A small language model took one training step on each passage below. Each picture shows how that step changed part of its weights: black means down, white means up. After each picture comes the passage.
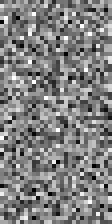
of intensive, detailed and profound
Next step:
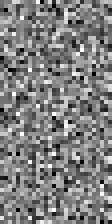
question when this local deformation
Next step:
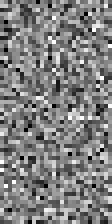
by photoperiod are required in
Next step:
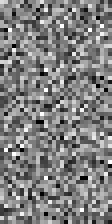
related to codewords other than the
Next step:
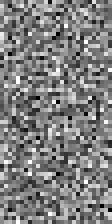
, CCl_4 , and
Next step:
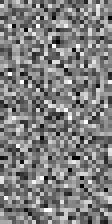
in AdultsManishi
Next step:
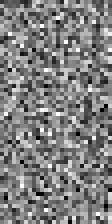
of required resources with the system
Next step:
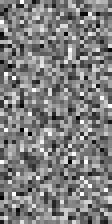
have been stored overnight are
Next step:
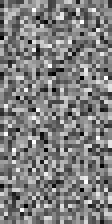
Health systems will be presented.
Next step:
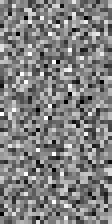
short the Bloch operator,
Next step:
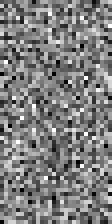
facility and diversification of
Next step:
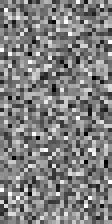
a third of all people with
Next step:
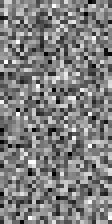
thinking through the avatar
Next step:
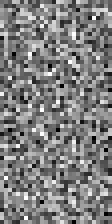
A.V., Romanova
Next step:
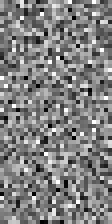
(SPD) techniques. Our
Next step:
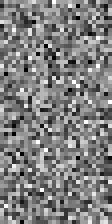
: Mild Steel -
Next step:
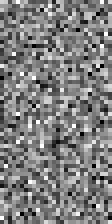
areas. However, the existing
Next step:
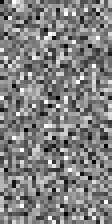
(mentee). This process supports the
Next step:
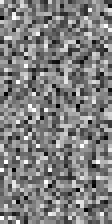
masses of particles $X_0$,
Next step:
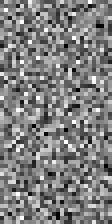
dual blinded screening process will
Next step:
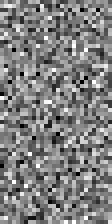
have less opportunity to be
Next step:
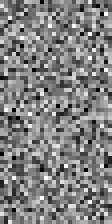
this was Chakravartty's
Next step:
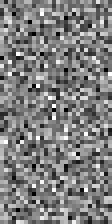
test methodology that did not require a
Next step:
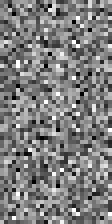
strong ASR model transferability.
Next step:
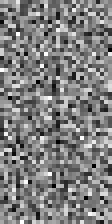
the Department of Information
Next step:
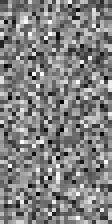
one obtained with the regular expression, which
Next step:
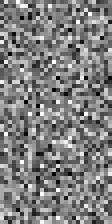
anti-aligned Elsasser
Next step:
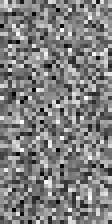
Calamba, Laguna,
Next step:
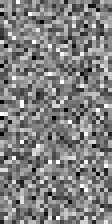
and thus be even more porous.}
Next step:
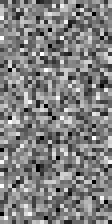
of parameter sets and assessment of the
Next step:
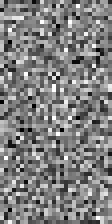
dimension $N \times N \times
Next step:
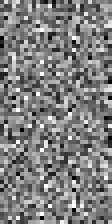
- Radio- and/or
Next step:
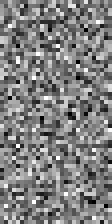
of Technology and Skill
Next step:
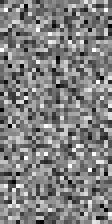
of the seed photons and the temperature of
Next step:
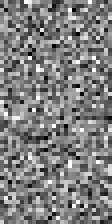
in small groups in class at home section
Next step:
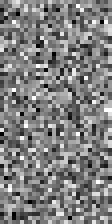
then remove both the sensitive
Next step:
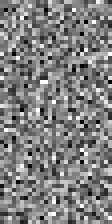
overall are then selected by repeating
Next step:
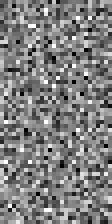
of Sgr A* at 90
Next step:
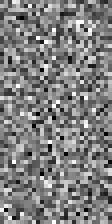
College and Hospital,
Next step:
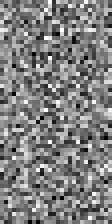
number of edges of vertices from
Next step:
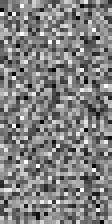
problems to be solved than those of the
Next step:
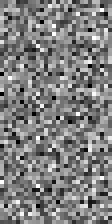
lepton pairs] %
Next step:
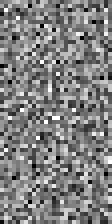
mass, roughly independent of density.
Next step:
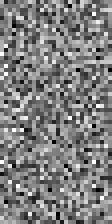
& 2.0 MHz \\ Number
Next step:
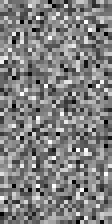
in ice-cold concentrated
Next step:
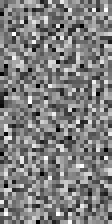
Keywords: Genes,
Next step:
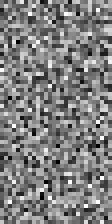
shown here are not background
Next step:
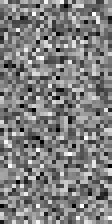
signal power at the waveguide input
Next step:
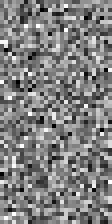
one. \vskip 2mm
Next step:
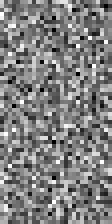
4). Fig 1. Investigation of
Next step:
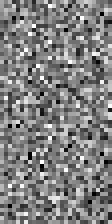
with the addition of a second resonator
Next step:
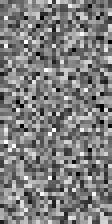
of age, in the increase of
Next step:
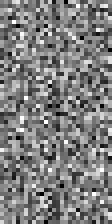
at the same time. Table 1 –
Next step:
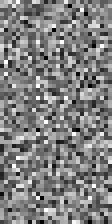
by the NuMI complex after the
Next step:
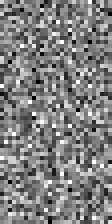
the nuclear and Coulomb
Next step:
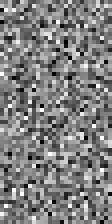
from each category (1st year and
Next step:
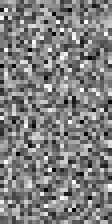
long-term storage of the
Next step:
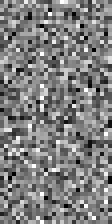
increasing the effectiveness and
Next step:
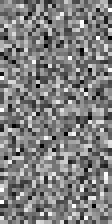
Finally, we express the main result
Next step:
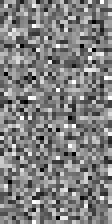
from cyberbullying involving
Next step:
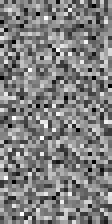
binary coalescence shows
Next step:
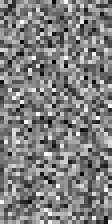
and display without any intervening
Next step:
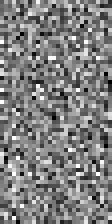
every output discharge and their
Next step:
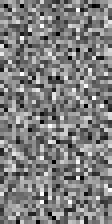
on graphene. From the point
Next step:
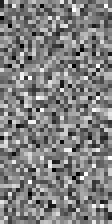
higher length of stay. This study
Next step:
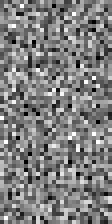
respond towards metformin
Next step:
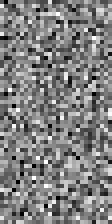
If verification ends with the result
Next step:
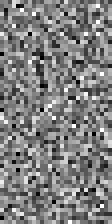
stars is unpolarised
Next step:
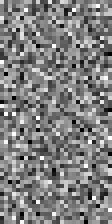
the sale and export of
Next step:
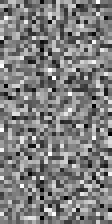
analysis as the research methodology, in it,
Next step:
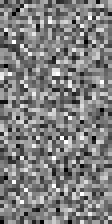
ACTION Please fill in
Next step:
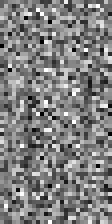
of the network slicing environment with multiple
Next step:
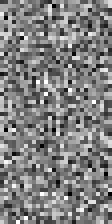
Schematic illustration of
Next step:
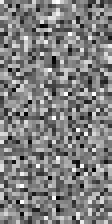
the reference position of AP
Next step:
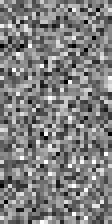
on new literacies,
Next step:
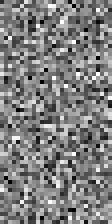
for QTL mapping: In this
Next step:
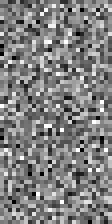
where $(j,m)$ label
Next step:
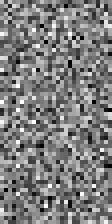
due to the service goal,
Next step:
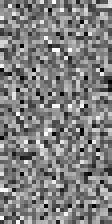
The results disclose that the academic
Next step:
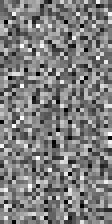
failure of ceramic matrix
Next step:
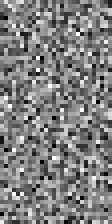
5 or 6 from both reviewers. The
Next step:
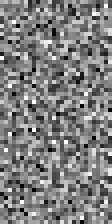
the present study. The authors
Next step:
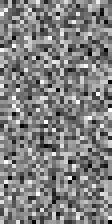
Therefore, sections of a tension
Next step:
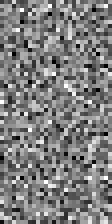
Niño events.
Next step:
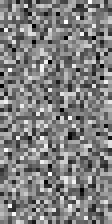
0$. Since the pole structure of the
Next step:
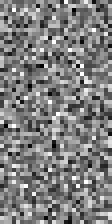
the learning outcome through application of
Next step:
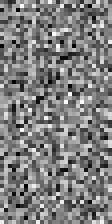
range on a Beckmann
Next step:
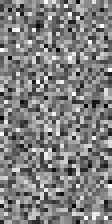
S. Flynn, C.
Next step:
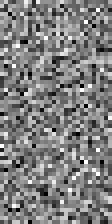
this work they live comfortably
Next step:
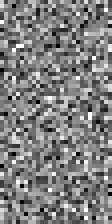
for the final selection, such as the
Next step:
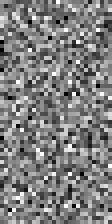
decomposition, to the best of
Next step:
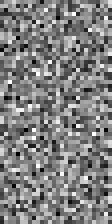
characterization, promoting thereby
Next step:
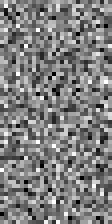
two dimensional sigma model with
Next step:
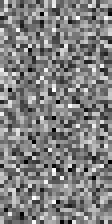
[4] Hector Martin,
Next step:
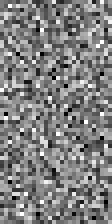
the corresponding autocorrelation plot as
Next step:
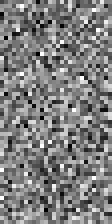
section we demonstrate the cumulant
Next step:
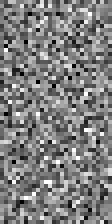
took place using Cerro
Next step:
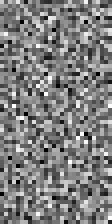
has negative effects on their mental
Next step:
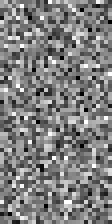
at point $\mathbf{X}$ and zero
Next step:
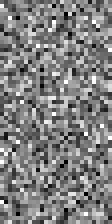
ontologies by manually defining
